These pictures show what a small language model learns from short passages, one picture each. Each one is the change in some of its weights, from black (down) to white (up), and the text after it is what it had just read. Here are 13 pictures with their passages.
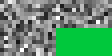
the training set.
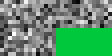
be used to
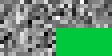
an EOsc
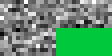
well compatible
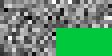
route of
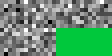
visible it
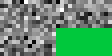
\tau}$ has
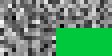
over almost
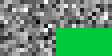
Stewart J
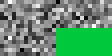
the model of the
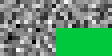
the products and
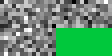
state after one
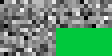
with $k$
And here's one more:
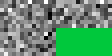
It is this
